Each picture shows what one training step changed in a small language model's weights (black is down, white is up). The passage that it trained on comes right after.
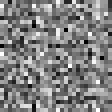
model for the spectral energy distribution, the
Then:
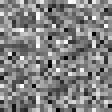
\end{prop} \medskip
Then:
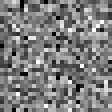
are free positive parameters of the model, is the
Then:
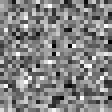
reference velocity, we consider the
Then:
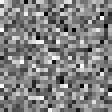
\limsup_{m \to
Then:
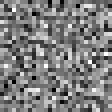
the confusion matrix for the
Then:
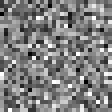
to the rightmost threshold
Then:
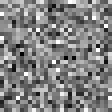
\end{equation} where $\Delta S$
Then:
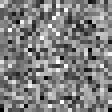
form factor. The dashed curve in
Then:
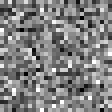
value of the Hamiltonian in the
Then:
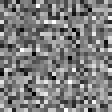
phase gradients in the driving
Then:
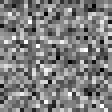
First we construct the generalized
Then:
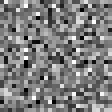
is contains by far too much
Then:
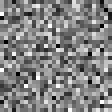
computation and steady-state
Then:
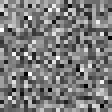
stable or there is a downward
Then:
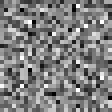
a locally Lipschitz continuous
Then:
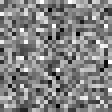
\end{lem} \pf This follows
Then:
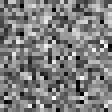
a profound understanding of the
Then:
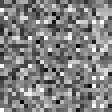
will not describe the method of obtaining these
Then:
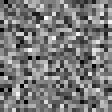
quadrilaterals all of whose
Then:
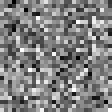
is established for the spectral
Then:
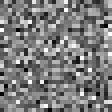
we compare neutron capture time
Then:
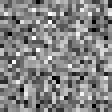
increases with increasing temperature. The
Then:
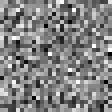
(ordered) set $$\Cal
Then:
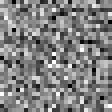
under renormalization (otherwise there
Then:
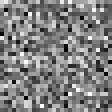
firm Sizmek in
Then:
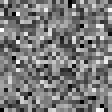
of Galois cohomology,
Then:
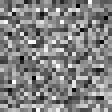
and tensor modes respectively and
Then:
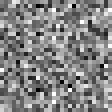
different fit hypotheses. In
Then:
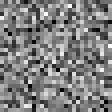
configurations. Labels
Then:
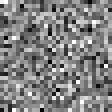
applications and filled a
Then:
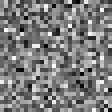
of square mesh ${\Delta
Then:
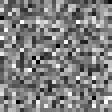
here is that our approach demonstrates the
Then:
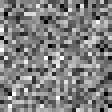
it follows that the maximal torus
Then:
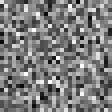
\equiv 0$ outside of
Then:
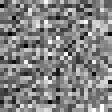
is a random variable which we will have to
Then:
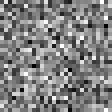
it is easy to find the large
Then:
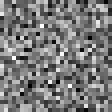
on General Algebra, held at
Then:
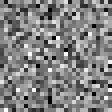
This nicely simplifies to
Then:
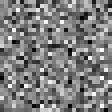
(continuous line) is 900
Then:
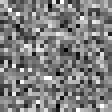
distance-dependent results were scaled from
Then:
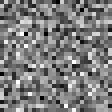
current increases, indicating an increase
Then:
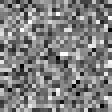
As mentioned in the introduction,
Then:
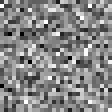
elements $w_I$ are clearly
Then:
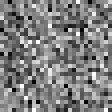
from \cite{Ale} (Theorem
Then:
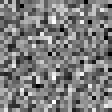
shortcoming. We also did not
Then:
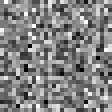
interatomic interaction being
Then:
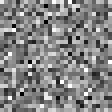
$\mathcal{S}$. Let $\wta$
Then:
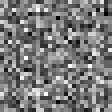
his research, and for the many
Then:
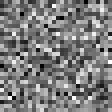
on the right-most side
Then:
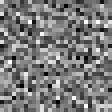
primary diameter, the binary
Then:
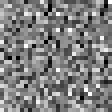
\rho \left( P ;
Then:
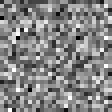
systems are more difficult to study
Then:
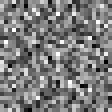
mean $\E\{\Dq\}$ and the
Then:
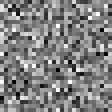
map $R'\otimes_R\hat
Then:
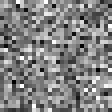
and acknowledgments} In
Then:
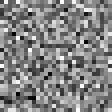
$k$ is an integer or
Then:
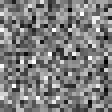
\nonumber 10 \text{GeV}
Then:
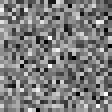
vanish, so that actually we
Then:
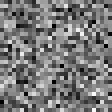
filament material,
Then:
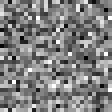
chosen to be algebraically split.
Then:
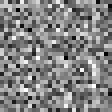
this paper, we study the formation of
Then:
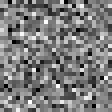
components of the 609\,s
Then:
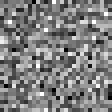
which can be computed and give
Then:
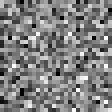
start time on a rank will be
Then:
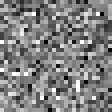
_0^\infty s^{\alpha -\beta
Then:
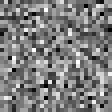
of the (100) surfaces.
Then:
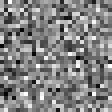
internal indices and momenta.
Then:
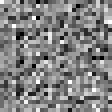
cubic pairing states corresponding to the
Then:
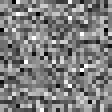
the performance of web video
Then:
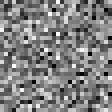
electric charge, which is given by the
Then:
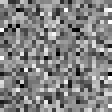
The optional term is the constant used for
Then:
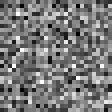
is determined off the clear
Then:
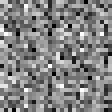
\mu \)-tableaux.
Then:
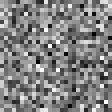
title. It will be ignored
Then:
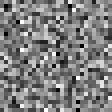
with corners of $M$ and
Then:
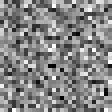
mode part. Fortunately,
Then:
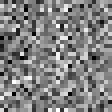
electroweak scale. This leads
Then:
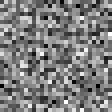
the hypergeometric function we obtain terms
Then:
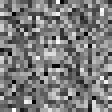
the spectral type M7 to the L
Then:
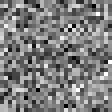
in pavement engineering to
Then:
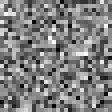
cyclic configuration space
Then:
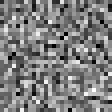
support of the National Science
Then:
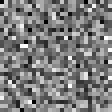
a tool or a conversational
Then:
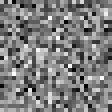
have checked that the variation does
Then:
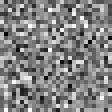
original mass $M$ with the
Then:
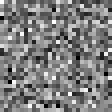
type, or the number of particles (and
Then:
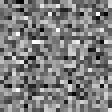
Univariate time series require
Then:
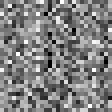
\infty} \textbf{s}_i =
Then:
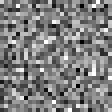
mechanics of tensegrities
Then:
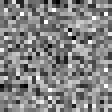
interactions between moving objects which
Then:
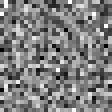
\pmod{3}$, and thus
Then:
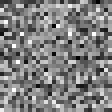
due to the sample quality.
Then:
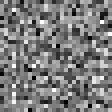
gas fractions, are producing a high
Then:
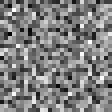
new models, however, then it can
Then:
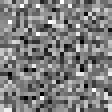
frequently than boys
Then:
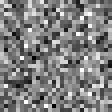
|\Psi\rangle_{ABC} =
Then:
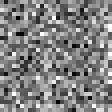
has non-uniqueness on the
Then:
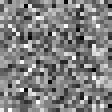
has remained the same for over a
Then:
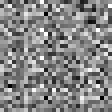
+ \sigma(t)\intd
